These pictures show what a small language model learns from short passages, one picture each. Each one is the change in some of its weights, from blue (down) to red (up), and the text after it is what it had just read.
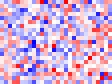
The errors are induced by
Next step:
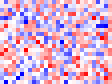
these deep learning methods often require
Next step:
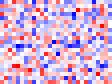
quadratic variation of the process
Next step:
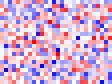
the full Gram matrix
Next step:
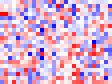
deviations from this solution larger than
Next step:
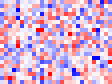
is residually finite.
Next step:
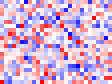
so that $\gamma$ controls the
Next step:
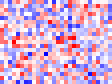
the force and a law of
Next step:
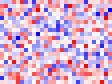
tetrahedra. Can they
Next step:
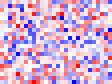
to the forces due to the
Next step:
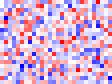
graph. \item[(v)] It
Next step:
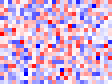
the spectral indices close to
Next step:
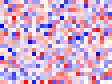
\cod\alpha$. The
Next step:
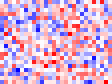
are associated with positive mass. If this
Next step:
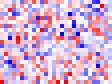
such synthesis may be feasible
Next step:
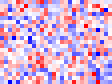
of size less than $k$, then
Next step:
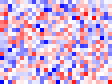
$\phi: Kpar(G)
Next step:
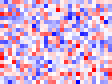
emerged as a principled
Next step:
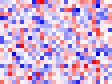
terms of computation time and complexity of
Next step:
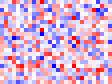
an example consider the representation category
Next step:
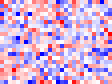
Beyond this, we can add
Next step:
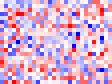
X) \leq k$}: there
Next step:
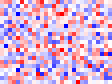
\eqref{compact} and
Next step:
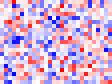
may be the most widely used
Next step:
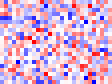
symmetry transforming parameters of the
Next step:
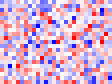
$X$ such that $A$
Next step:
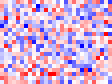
the equilibrium evolves from stable to
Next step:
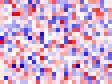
mind the homotopy equivalence between the
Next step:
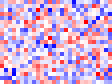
at the top of the model. We
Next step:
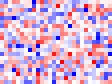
valued solution of the polynomial equation
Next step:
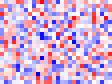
unauthorized operations such as
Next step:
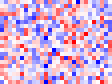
are consistent with what has been previously
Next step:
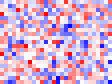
and 2) the identification of the
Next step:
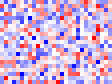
discussed above, it too matched
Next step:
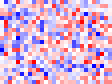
If both states are translationally
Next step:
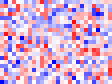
systems (RSs) are
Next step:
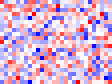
as an R-symmetry under
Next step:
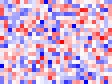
For the free energy approach, an error
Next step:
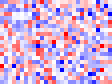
more than three years have
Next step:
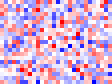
with an increase of ${\rm Re}$.
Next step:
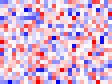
this last equation has $F$ taking
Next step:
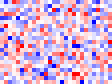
above analytical estimate and with the numerical
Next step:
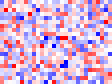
an antichain sequence of
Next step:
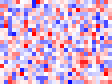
third \citep[{\it
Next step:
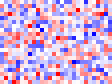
different from the corresponding bosonic
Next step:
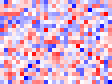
have Brownian motion in
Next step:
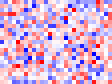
relevant physics of the
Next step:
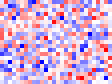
tool for SWNTs
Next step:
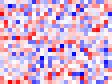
for each $c\in
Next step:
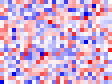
the triangle group may be realised
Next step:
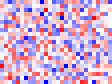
to a compression and
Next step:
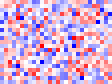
a thermonuclear
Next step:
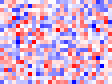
$0\in Q$ whose
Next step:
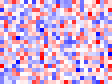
before and the production cross section is
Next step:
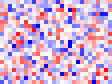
$\O_\lambda$. We define a
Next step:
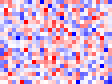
to devise a modification of
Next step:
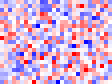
$A\subset [n]$, the
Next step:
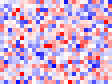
the Optimal bidding
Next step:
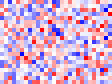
the Hadamard basis} to
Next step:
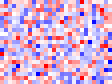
possibility since neutrino oscillations are
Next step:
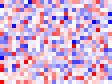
panel) especially at low
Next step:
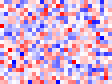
computed a substantial isothermal
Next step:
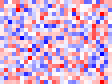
that of SCORE and
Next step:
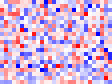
is the Heisenberg exchange
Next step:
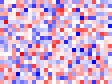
customized image diffusion
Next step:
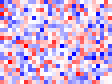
SPR angle and sensitivity of
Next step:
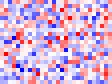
the output will be high due to
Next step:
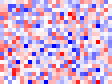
each depending on a single
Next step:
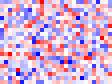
how $E(t)$ and
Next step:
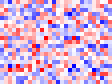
the points of solutions of the equation
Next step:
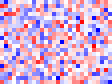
transition to a nematic collinear ground
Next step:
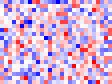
Testing capacity
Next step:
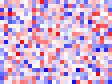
components. Section 6 provides preliminary
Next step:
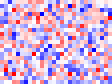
c_j \lambda^{\,\frac
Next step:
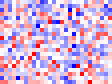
$R$-matrix given by
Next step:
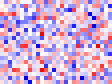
are not present. This might be due
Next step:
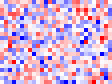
is of class $C^1$
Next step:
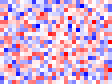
$\mathcal{U}$ consisting of
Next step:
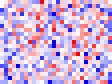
cavities used in our scheme
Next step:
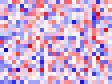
by \eqref{C1} and
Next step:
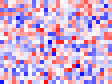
generated by a part of the basis elements
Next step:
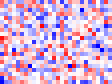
propose to address this problem using
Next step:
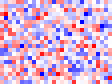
tools. Another
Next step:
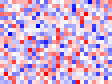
be useful as a comprehensive
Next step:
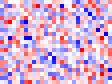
traces to devise
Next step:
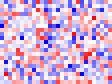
proton acceleration to the
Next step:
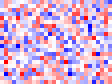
first choose 40 students to check
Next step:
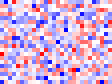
spin coherence dip periodically
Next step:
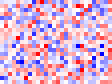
our ICU patients
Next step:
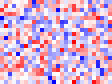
should keep in mind that
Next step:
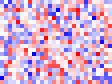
\delta_{nm} \pi
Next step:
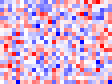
$L^2$ norm is defined
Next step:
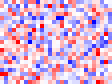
assumptions, we sample 1,000
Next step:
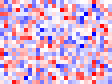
dual vector spaces at each object,
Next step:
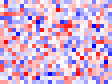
call \textit{main estimate}.
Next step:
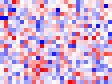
conditions. As we shall see, the
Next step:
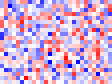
ensemble average $\langle ...
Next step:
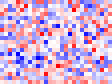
of Johnson,
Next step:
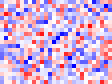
Application Protocol
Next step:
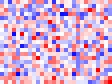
the evolution of the lapse function
